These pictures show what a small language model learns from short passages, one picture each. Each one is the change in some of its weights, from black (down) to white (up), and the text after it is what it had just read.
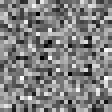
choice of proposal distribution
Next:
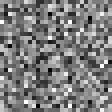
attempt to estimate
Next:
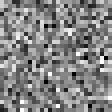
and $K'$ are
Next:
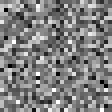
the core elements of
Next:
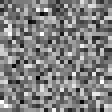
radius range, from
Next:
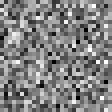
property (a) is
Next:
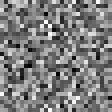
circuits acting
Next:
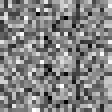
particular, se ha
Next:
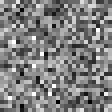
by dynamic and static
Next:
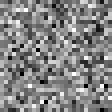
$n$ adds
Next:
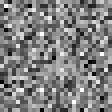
have a solution?
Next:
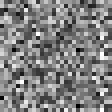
even weaker conditions than
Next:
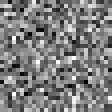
increase is a universal law
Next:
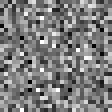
production have been done in
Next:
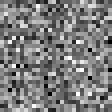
S Deprem ve
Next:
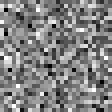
the same time, every
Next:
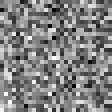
mediated interactions between light
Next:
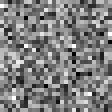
of Solving a
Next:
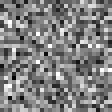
Simulation, see
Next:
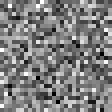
approximations to real-valued
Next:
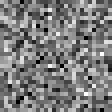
construct efficient observers for
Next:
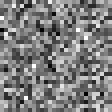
to employers and
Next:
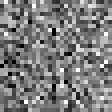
еще более
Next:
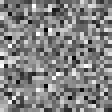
stochastic noise into the
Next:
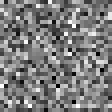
CVs present in
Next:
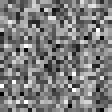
represented by considering not only
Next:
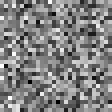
to compare all the
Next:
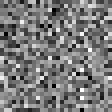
sering baca
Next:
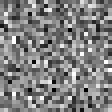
decay model is that strong
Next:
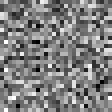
inductive limit of projective
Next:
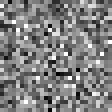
y media \pm
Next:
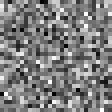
integrate over these variables
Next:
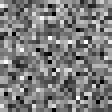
where the impact of star
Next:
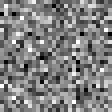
(u)$ can be
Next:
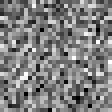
standardization of
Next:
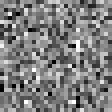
for reference (middle
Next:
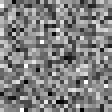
and upper bounds on the
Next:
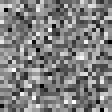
the MA as the
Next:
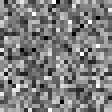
s}\vert \delta
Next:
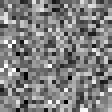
strain data between
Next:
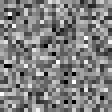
for the PFSS
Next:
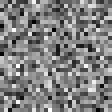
content without them?
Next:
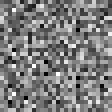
avaliação de
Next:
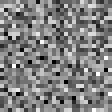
the above diagram is not
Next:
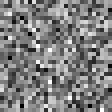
n-plane bundle over
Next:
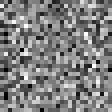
yanada rivojlantirish
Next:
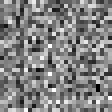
водою для
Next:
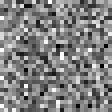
to delete those
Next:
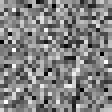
is it really important
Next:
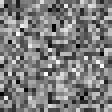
To date,
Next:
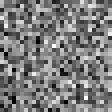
cele trei
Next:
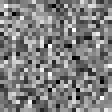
(as we are
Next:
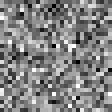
G. Jansky
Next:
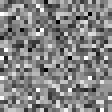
exact enumeration
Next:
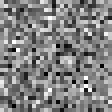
then $\gamma_{\times
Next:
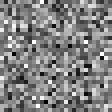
The calculations of \S
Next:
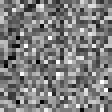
a educação matemática
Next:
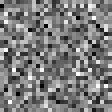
problem can be solved through
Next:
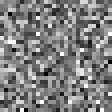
context of multiuser
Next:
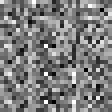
но и во
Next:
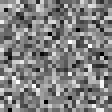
the number of singular points
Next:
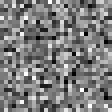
to thank Luis
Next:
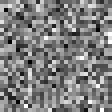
the retrieval
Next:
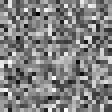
case when the assumption of
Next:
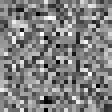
Then, a sequence of
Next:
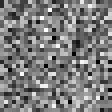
possível integrar a
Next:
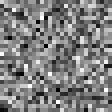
we measured $\sigma$
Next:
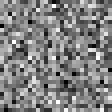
periodic waveforms originating
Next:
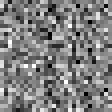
\] and the result.
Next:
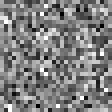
{\bibinfo {journal}
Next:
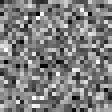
current groups. \par
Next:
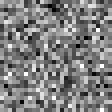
. Using those simulation results
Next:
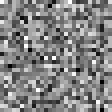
intermediate-redshift absorption
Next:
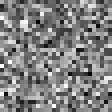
idea of choosing the
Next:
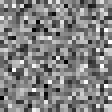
to nonlinear density perturbations
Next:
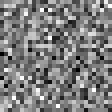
static source was set at
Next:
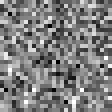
term is included.
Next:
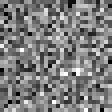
ressaltar que
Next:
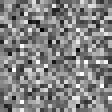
environment was not so
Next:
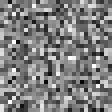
rate and the polarization rates
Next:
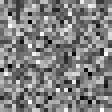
More precisely, it can
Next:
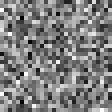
find the following general expression
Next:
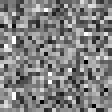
core model including the
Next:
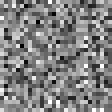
to the first optical peak
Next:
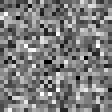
O grupo de
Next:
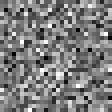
our \holo\
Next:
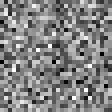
This method has high
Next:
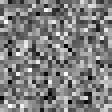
vector space of countable
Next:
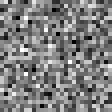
dalam konteks
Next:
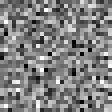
distribution function (pdf)
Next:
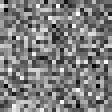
particles. Thus the
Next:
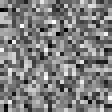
topics, Vol.
